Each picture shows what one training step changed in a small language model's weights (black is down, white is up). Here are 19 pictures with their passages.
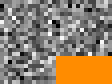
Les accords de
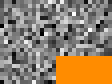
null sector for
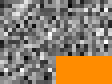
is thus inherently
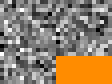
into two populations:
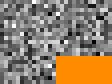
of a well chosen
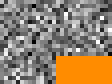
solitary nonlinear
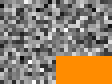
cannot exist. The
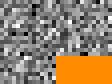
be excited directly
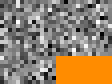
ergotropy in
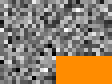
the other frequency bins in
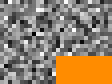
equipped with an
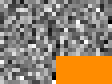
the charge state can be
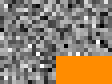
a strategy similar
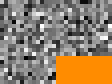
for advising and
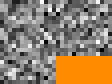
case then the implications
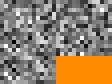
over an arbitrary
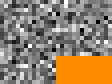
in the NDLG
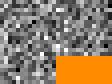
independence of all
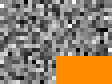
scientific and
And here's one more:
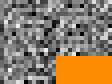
be discussed within the
